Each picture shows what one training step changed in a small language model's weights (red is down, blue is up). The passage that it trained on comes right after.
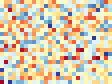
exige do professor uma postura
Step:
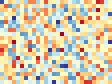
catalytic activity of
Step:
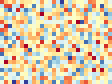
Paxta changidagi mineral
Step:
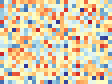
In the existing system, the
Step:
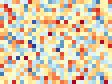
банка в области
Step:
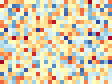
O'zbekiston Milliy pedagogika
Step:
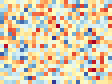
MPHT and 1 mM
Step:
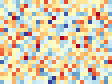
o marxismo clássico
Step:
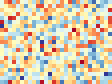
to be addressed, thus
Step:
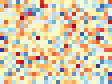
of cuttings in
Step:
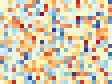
experimental groups answered the
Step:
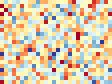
de amplo espectro com
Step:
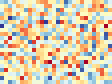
integrated into protective clothing
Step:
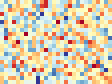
threading, FileIO
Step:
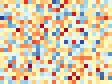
to assume that using the above
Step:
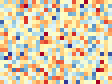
the financial risks associated with
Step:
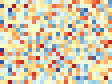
was fast but showed problems in different
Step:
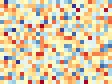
Abwesenheiten und
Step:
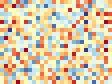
kuchli fuqarolik
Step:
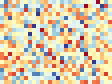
Diese umfassen unter
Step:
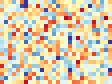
of Environmental Sciences,
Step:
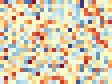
Municipality and Port
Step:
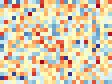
of correct posture and the
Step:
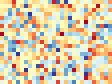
architecture, allowing
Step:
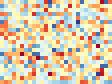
multilevel inverter
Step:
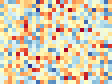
a reprodutibilidade do
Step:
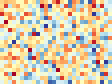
pensar el acto formativo.
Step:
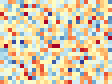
Plan Periods S.No
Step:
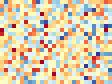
a row or build a tower
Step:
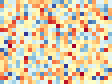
education and the components of the
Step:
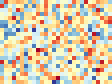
each of the over 330 students,
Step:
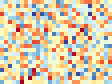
to analyse the possibility of
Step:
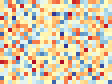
roli va baholash
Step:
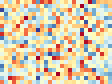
From this figure one can
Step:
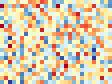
will affect the results of their training during
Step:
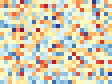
for whole group interaction 42
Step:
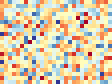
buildings built on soft
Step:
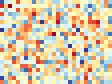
D : Data Curation O :
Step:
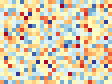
ou par des organismes
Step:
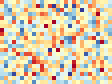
achieved at pH 6 and
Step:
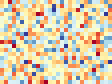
(2003). Management control systems
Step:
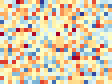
da pesquisa foram
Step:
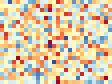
to‘la ifodasini
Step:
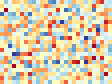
innovation pilots in
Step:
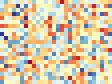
force fields. We find
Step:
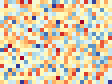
va konstruksiyaning
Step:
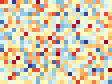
nafarni tashkil
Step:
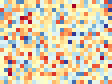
have no conflict of interest.
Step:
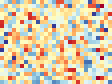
colocar uma mesma
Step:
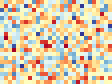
complexity of information presented through
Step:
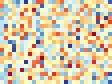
majority of literature surveyed have
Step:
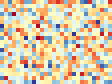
cooling centres or
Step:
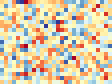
on the methodology and sample holder
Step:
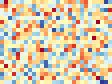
важно это в
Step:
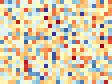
olimlarning nazariyalari
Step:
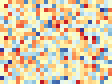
инновацион ишлар
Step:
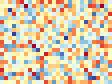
Shorts Narrow
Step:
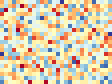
travaux de Schumpeter sont
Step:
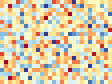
ukazuju na
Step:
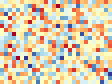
tons of 77% of the
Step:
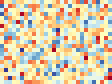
the undamaged section and the
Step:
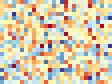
twenty thousand people
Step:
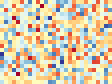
Thus, these studies confirmed the
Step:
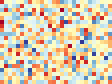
yondashuvlarini yoki
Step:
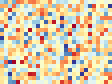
the destination with in time. The
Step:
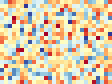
ishlab chiqarish jarayonlari
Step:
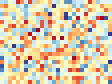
the bayesian analysis. It
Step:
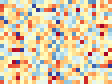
d'information) et 3)
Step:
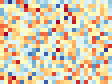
Ben Attoumane²,
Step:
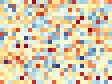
In line with the purpose of the
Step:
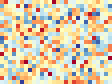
they do not hunt during
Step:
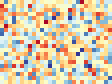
primary nitrogen
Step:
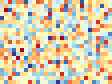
tayyorlash va
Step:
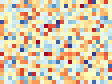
form six chemistry unit
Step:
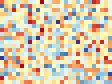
: l'Utopie
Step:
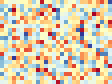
Plan (PAP) that
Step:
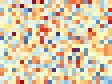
nonunion of the fragment
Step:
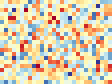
only commercial materials have been used with
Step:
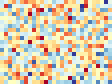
какие методы
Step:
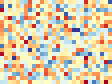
Contexto urbano
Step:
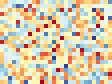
approaches that aimed to further improve
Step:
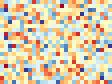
uchun senzitiv davr
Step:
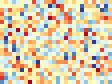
рамный [8]
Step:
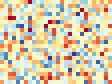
як DALL-E,
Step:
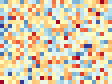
3-dimensional molecule
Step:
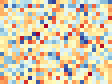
may have yielded a higher
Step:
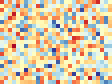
factores de riesgo que
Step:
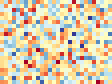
implementation of management principles.
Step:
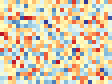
científica que
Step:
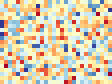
sifatida sub'ektiv
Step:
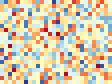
of office hours were
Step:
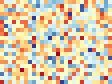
сети интернет
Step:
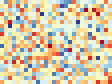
mental health issues, and
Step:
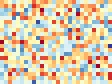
group of biostable materials and is
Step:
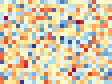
esses que se caracterizam
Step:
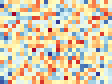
resto de los puestos
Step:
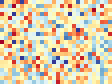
ini: memperoleh informasi
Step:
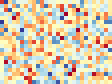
Die Zukunft des
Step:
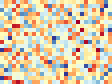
Известно, что
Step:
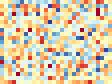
the increasing availability of the
